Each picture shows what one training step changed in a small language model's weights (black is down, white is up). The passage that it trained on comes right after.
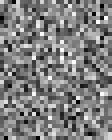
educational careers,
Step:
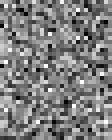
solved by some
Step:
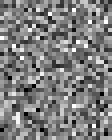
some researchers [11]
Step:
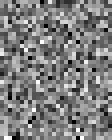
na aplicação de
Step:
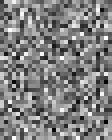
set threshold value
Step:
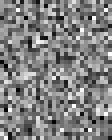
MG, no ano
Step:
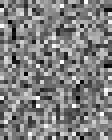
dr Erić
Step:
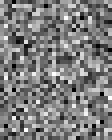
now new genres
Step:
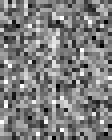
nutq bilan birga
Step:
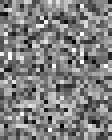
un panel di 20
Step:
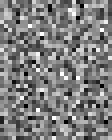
is that alterations in
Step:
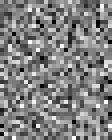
oscillation have
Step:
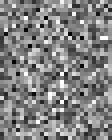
el régimen
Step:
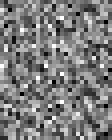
nutq turi
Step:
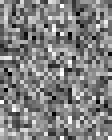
be focused on
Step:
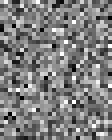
are interested in the
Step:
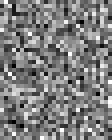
of learning, as it
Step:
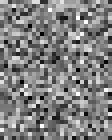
efficient structural
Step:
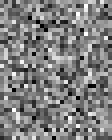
with a declaration of
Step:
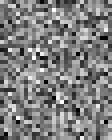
para mejorar la
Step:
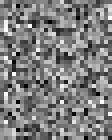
of the decisive
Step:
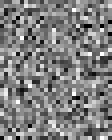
corso prove sul
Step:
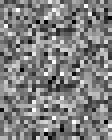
una densidad media
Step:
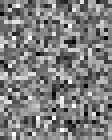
Bar g bandi
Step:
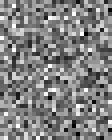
aggregate and
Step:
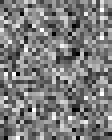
the naphthalene
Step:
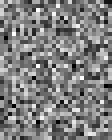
Results: The median
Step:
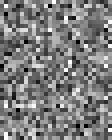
au profit de
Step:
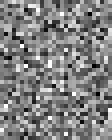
end effector values
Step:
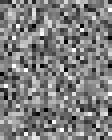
deionised water under
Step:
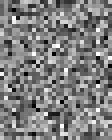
it is often a
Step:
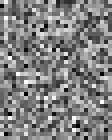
on the project,
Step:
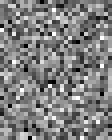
para o sucesso
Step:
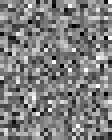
west to Dorset
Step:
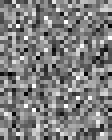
suis votre
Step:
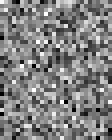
study is to find the
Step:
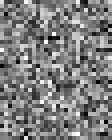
order kinetics.
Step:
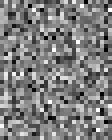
6 being seen.
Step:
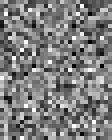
United States is
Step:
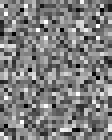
6: Total
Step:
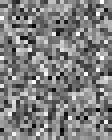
was still no
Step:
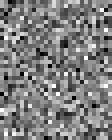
attempts to
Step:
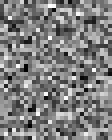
environment. The aim of
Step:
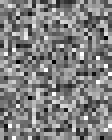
una población de
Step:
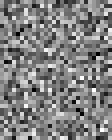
The methodology section
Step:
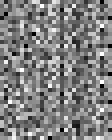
is very difficult
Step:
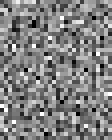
high volumes, in
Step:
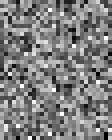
conditions. Based on
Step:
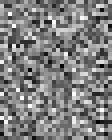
about 1 h. On
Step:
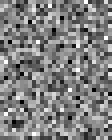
hal pertama
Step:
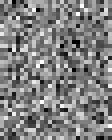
oxygenation for
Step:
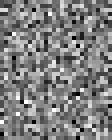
diverse set of
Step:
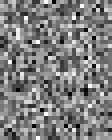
as a surrogate
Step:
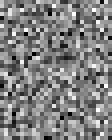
geleid dat
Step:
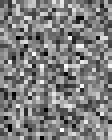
de transmitir con
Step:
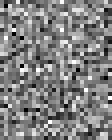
adverse events
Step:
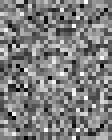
regularity in the
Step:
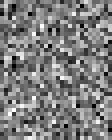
paper, the
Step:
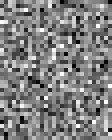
assinala Rey
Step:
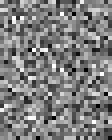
their ability to carry
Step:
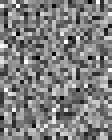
tanto internos
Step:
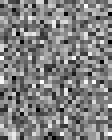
and sub-national
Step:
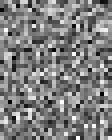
machine learning,
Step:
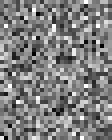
system was used following the
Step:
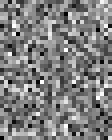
op dat van 9
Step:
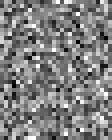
costumes, and
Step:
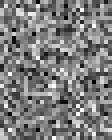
pressure, the
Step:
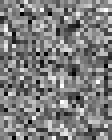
of speed,
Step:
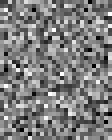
actores estatales
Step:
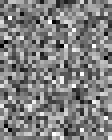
by another,
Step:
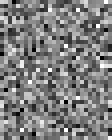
test at a current
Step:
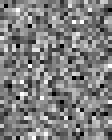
partially the lost
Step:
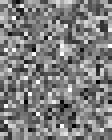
were carried out at
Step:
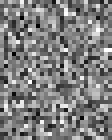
what offsets
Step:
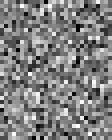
dan (4) evaluasi
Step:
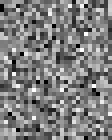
of the alkali
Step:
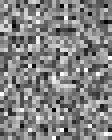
leading production of
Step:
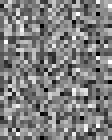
com temperaturas
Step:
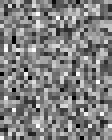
a casualty of
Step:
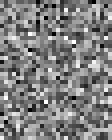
for each item was
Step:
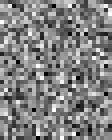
of undernourished
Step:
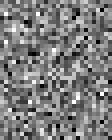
International regimes
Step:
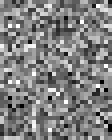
Aran, H.
